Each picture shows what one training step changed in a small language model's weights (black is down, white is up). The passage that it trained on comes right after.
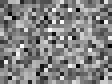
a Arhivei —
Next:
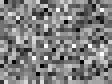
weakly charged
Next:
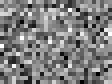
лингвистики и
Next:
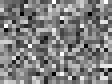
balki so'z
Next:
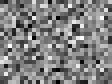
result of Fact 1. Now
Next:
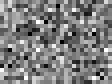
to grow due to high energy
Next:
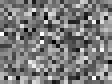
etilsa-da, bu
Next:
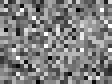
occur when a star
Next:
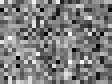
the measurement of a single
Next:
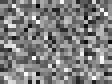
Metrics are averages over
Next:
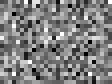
precipitation between the
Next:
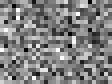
dan kesadaran
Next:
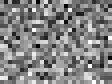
la frase en la
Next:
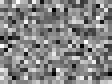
do CAPM é
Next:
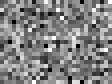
extragalactic nature
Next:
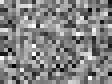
anteriores. Desde
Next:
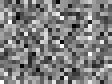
network security,
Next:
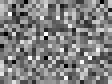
come il film
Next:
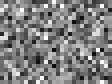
\ref{cbs} with
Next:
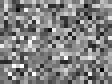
band from the {\it
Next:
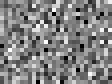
When another node
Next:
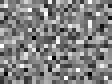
keng va tizimli
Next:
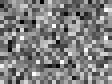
within 20~kpc
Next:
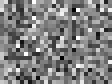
measured. A positive
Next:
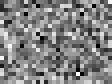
belong to the complex group may
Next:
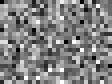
років зазнає
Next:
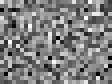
generó la reforma
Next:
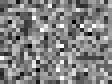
entangled states for the
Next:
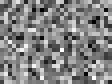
end device for
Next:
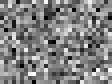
the proposed strategy and
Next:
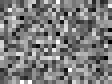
va natijalarni
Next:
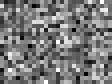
symmetry analysis \begin{equation}
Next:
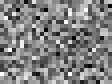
la utilización de
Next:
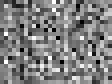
they enter each other's
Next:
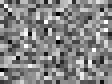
- umuman hayot
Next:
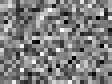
jawab, dan
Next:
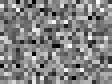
the orbital superselection
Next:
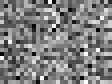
by decreasing the
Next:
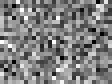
anual projetada para
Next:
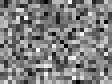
que, esse tipo de
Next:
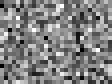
taking to wait until
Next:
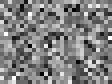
ends up with better
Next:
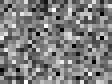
predictions for upcoming GW
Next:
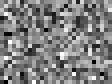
filtering approach. In
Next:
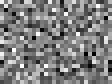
This is much higher than
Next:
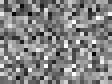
(\bibinfo {year}
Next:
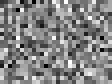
to be monitored,
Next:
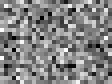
intelectuales y
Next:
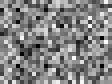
collective oscillation.
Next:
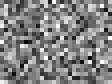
might expect that there would
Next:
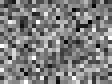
Likewise, following
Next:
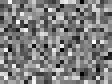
Glavne teme
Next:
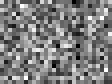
by the GLAST
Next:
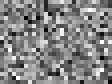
liggen. Aan de
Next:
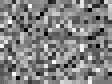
technically demanding
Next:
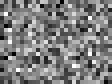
THE OIL
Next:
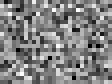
= 1$ if color $k
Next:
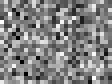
as a radio jet
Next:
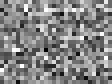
signal Le second frein
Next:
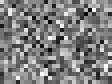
a 2D non-manifold
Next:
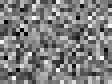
chaos. In fact, in
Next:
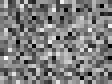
dan pentingnya
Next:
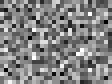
fundamentaciones para la
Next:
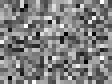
Ambos kickboxers
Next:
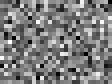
theories \cite{ff}
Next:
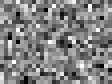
interpreteeren, die
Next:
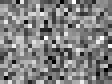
pode ser caracterizada em
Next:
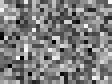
on the other hand, are
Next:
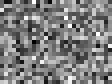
Each new optical function
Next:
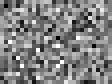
presence of emission in
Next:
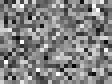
de gestações que
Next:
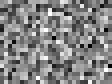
У ХХІ
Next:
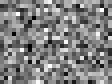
B$ drift, where
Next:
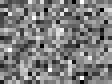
учрайди ва
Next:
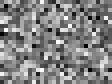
(Gobierno de
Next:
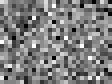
plasmas, whenever
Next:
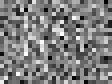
>. Acesso em:
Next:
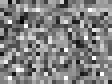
дақиқада 6
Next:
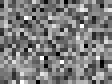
у своїй
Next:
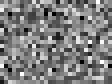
JOURNAL OF
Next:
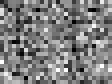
variable, $m_i$
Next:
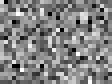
Tese adotada por
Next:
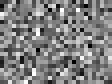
n_{\rm max}$. In this
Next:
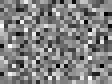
to the eyes only.}
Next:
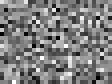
otherwise. The probability of
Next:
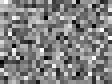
would mean that the
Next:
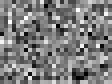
для которых
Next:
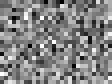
v *I problemi di
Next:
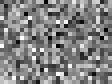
Meilenstein in der
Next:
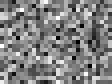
marchés des produits
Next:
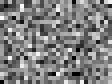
و اطلاعات
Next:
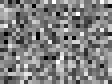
inherent inefficiencies
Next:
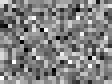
such geometries. The
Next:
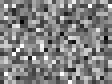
\end{align} with
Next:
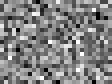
читанні у
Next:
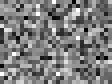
que possibilitam o
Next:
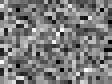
HST-ACS I
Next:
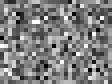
localize different frequencies in
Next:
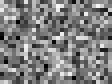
on the unstable fixed
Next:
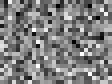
unity, a pair for each
